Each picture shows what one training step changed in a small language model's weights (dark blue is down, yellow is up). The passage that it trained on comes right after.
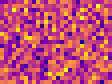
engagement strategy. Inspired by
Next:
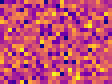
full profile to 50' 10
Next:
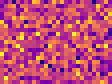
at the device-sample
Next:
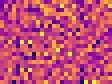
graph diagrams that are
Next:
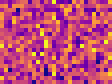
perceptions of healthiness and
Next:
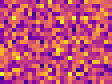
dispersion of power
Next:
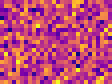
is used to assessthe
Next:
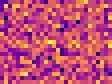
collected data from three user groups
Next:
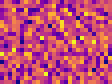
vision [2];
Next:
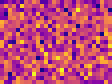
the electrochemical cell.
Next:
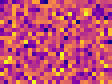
observed, frequently those who had
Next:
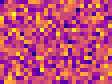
Figure 2. Grade
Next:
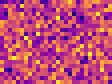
the mapping fixture,
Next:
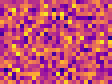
provisions (ILO 2017:
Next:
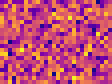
signs is made within the reference
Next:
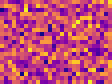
still image or videos, therefore
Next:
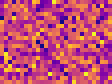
touching characters 16 and 20
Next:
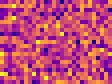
on the Bulgarian
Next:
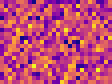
the diameter change. Using
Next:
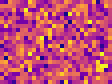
There would be no need for a
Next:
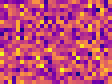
this work could be considered in the
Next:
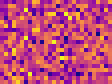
be good sensing systems in terms
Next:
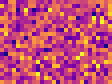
Ifeoma shows strength through
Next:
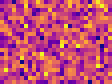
performed when the train is
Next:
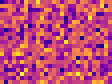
needed in the study. With
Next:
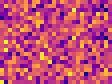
and maximum sensitivity. For the
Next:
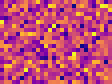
clinical applications, genome editing
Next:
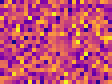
communication services such as Zoom
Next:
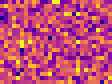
of technology-based educational media when
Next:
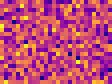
pertaining to the key,
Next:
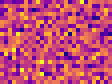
it means to foresee a
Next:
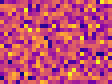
world with over 34 million
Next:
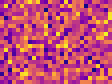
300 children aged from 6
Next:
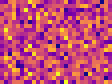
The prototype focuses on
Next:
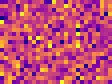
by the injection method. And
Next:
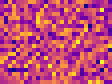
Clay and iron oxide
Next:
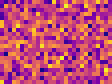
in honeybees.
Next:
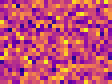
each of which consumes more than
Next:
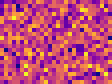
one integration site to another. -
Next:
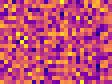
regulation and exports of
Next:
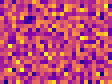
mean corpuscular
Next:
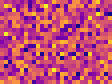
among postmenopausal women
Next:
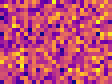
of plants grown in soil
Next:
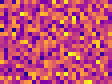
logic code and reusing
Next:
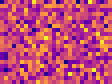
procedure for the observation and the
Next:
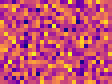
prognostic markers like
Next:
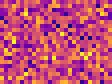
curation, Formal analysis,
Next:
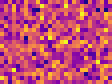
described in simple term as knowledge and
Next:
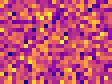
and Amir Okeyo
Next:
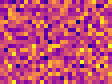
a shareholder has concerns
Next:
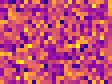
a greater amount of resultant
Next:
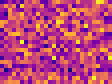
the quality of life of its
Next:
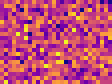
was selected from twenty
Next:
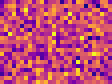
Simulation is the best (and
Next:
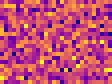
citations and link strength of
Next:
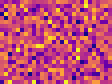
Jordanian universities.”
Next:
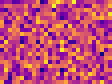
dissemination. Table 3:
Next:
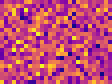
Representatives has the right to
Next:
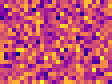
and Luthra, reported
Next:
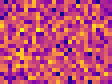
on the human need to obtain the
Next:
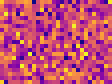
in a periodic lattice
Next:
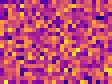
the Brayton system
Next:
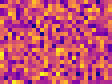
Section 4 is described its application to
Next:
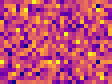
radiation W/m2
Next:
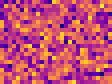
in India", Vol.
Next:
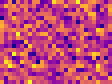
to determine which one is more
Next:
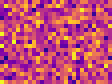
and Transport Progress*,
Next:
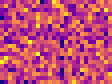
(see also e.g.
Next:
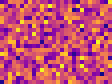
gauze. 2.
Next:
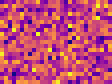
adhesion to the tooth
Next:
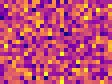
and some malignancies.
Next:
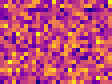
for creating responses during play.
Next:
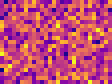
on minimizing waste, reducing
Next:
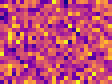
of actual to target heat
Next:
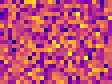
SVI and its four component
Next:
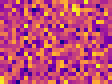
will focus on the negative impacts
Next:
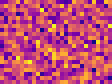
Science (EDS) professional after
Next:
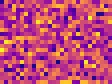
sample of the study. On the
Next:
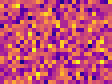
in Transformation: Co-
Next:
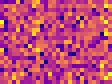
data were analyzed using Analysis of
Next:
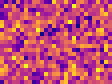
inequality. Sustainable
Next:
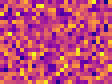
or implicitly on the
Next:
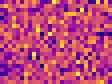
of the lungs showed evidence
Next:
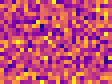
skills in initial teacher training, and
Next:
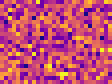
Informed written consent
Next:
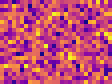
simplified predictive model was
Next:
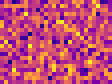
trials | model robustness
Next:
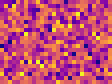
supported by 83% agreeing
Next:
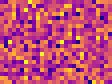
The corpus also provides a
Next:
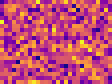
interrelated actors which produce,
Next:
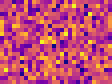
stability as the dependent variable
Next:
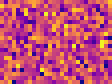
These comparisons are performed to
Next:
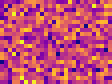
Number of moth captured
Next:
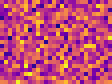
and Methods As mentioned in
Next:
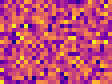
10 LC II II
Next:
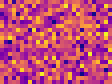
Valeo - Special
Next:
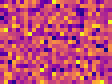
of the pyramidal
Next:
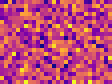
through accidental eating,
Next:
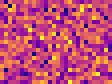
Reference Materials to improve
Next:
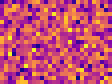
correct answer.' The main
